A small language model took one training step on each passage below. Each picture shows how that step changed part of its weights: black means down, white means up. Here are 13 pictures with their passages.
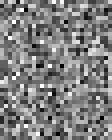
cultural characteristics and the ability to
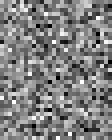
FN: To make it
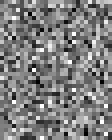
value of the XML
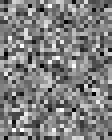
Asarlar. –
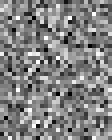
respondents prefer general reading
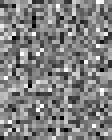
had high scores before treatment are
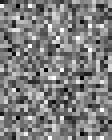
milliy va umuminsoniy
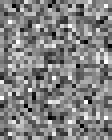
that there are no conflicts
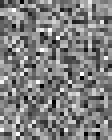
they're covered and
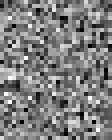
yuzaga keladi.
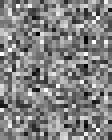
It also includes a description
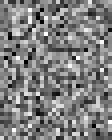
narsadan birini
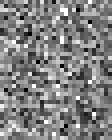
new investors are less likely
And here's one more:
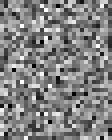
of CEUR.
